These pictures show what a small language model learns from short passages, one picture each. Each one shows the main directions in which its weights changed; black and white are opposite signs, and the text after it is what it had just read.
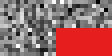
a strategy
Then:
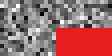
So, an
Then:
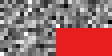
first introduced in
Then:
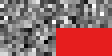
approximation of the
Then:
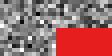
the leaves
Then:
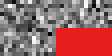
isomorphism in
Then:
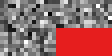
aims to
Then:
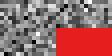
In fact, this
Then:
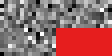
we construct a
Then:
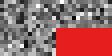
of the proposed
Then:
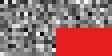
there are a finite
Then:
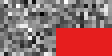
q$ and
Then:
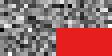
the characteristic
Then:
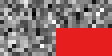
Recalling our
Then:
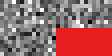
also given by
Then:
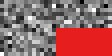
the right of the
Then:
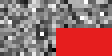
For another
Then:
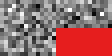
to the condition that
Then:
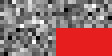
applied to
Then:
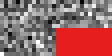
\lra &
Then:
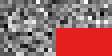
varying with
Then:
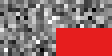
and characterize the
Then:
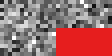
matrices, the
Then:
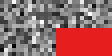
not be injective
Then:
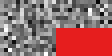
a full
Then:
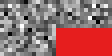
Let us show that
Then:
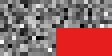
$t$ in
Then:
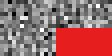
a ruled
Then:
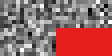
a fractional
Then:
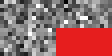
of Boas
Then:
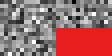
that tend to
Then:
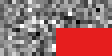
applicable to
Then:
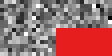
of a path
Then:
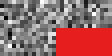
these, we will
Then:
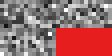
the same with the
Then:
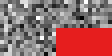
$ and $
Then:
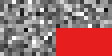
also imply that
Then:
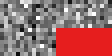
$, where
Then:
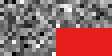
has all continuous
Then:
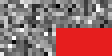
$g \colon
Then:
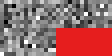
have ranged
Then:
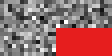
and only if this
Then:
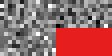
we proved
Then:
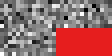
\varepsilon \m
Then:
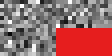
condition which has
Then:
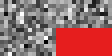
in the light
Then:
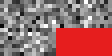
reads as
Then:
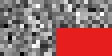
to me the numerical
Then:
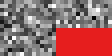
the SNR
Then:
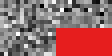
a linear transformation
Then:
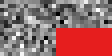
them in
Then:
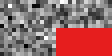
\in L$
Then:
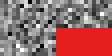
by the equation
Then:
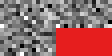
equivalent case with
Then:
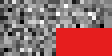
belong to
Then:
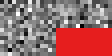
used for this
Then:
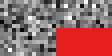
the condition}%
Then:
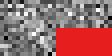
unique standard
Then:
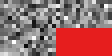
we presented
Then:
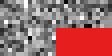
So by Proposition
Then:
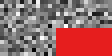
linear subspace
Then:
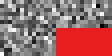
classes, and
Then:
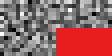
case also that
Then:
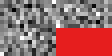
fix some
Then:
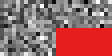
a subspace of
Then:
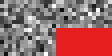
the following equality
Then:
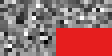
of strict
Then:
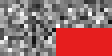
to show that it
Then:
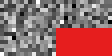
in case of set
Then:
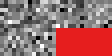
this we obtain $$
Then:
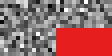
Assume that it
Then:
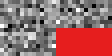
framework for
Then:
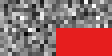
(the base
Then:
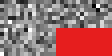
These are
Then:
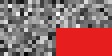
similar results for
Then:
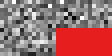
defined as follows.
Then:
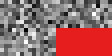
as we are
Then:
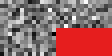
that, as a
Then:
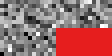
the charge and
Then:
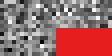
of $L$
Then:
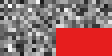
consequence of
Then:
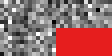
, \ \forall
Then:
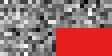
maps and their
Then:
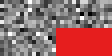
first explain
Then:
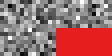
is one of the
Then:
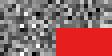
project. The
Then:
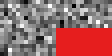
Let $B$
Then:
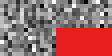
a combination
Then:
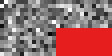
set of all
